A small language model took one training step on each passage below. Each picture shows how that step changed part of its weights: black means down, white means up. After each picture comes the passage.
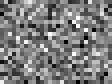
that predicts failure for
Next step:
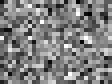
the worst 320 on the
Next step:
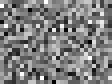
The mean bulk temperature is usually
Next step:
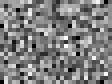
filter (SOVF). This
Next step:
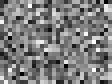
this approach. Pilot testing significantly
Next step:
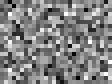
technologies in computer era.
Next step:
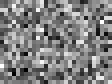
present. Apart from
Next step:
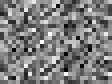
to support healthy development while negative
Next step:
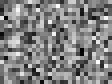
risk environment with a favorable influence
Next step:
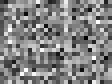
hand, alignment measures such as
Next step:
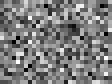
injury with parameters like loss
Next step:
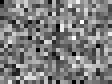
at RF power of 400 W
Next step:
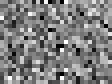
mobilizing oil in
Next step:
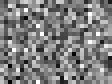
cerrados como
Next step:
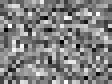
collected through qualitative research. It places
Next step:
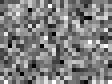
patients. All experiments showcased in
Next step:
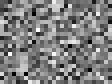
service," and "historical
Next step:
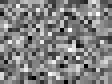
expression of PVL patients and
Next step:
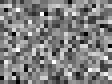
application in diagnosis of stroke
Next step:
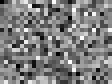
a reference point. Due to
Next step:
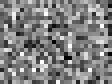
The research findings illustrate that public awareness
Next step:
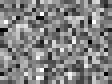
greatly affects the nations'
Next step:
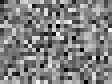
a complex three-dimensional
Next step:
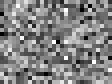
results are promising and demonstrated its
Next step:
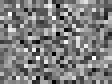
state that hBest1 and
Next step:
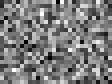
into industrial processes, with wireless
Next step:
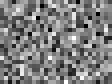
part of this dynamic and have proven
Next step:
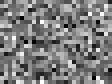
Mounting position I.
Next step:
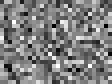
oxygen free radicals play
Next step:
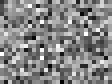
the data sample, its current quality,
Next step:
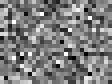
equation to obtain the optimal dose
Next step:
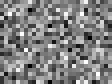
world. [6] According to the
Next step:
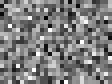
one of the company's ways to get
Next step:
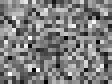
principle has gotten a
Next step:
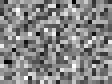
effective strategy control framework which would support the
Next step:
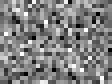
'Telling, telling,
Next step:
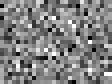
uterine rupture during
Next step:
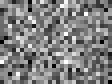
of Granada,
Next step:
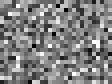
factors like integration with legacy systems,
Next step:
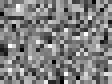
difference in the gender composition of the
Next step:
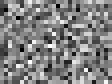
variations in the method of
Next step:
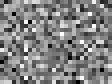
comprised of 0.65 ±
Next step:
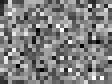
female genital tract is
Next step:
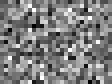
In addition to the fact that a number
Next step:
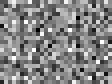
HFL FLAT
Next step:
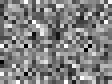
spiritual needs of
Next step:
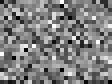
conservation values in order for them to
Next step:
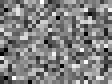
associated with the formation of clay
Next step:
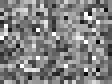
Then, using the remote
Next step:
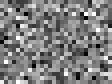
of, both new runners in
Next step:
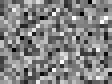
support, contributing to a healthier
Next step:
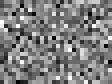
seniors have increased demands
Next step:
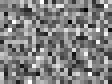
Mirzaei et al.
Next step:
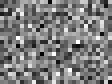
Repeated measures ANOVA did
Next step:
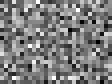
against concentration, (b) log
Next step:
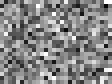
participatory development programs. Contrary
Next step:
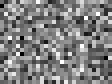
countering GBV in general, but
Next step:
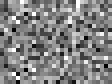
superstructure area of the RAN
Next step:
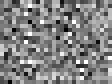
Authors declare no
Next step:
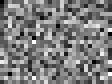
return modified output. - GET
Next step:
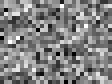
Wavelet Transform and it is
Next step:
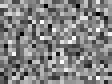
Given their essential function,
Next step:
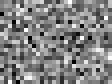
location of the cast. -
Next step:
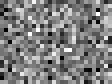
of safety distance or by increasing the
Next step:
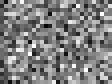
both hard and soft metals can
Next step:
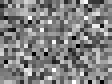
for utility scans. Low
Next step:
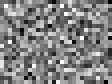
fields of education, medicine,
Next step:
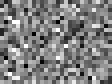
hypothyroidism, which
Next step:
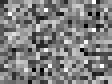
them, improve capacity to set
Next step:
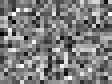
with the increase of elevation
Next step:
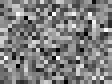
analyzed and many seismic profiles
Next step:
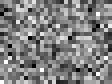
of his analysis, i.e.,
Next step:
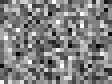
a whole range of other tools from the
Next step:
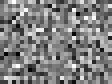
1 molar ratio); (d)
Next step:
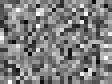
forms inherent part of financial management
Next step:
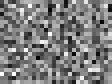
that the total mean scores of staff
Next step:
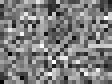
as noted in [7],
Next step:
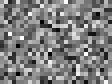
Characteristic and differential
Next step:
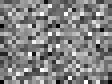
school community. Thus, teachers were
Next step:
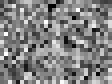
that any visualisation of sound
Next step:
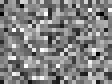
we use Spin to analyze
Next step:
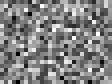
Standard Edition Server The
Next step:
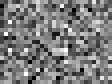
decreased. The image is converted
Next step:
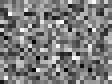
and stiffness parameters – at
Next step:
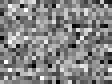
organizational excellence also high,
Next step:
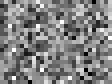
limiting supervisory
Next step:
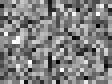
provides a basis for the future development of
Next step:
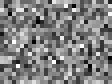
is coarsely reticulate
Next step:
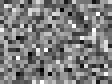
been quite comfortable with
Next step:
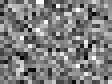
able to reveal information on the
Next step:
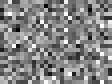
*J. Indian Chem.
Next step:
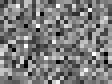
acclamation for being an
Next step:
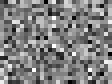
computing the similarity between images.
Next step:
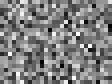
and termination of SIP sessions
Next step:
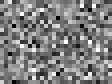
Crack Layer.
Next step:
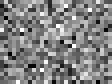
for the agenda and organization of
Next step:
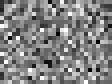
here is monaural, but the
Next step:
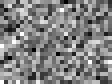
and the metropolitan areas
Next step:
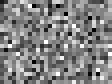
a long term management necessitates it
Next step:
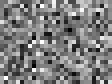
Digital Ethics in the
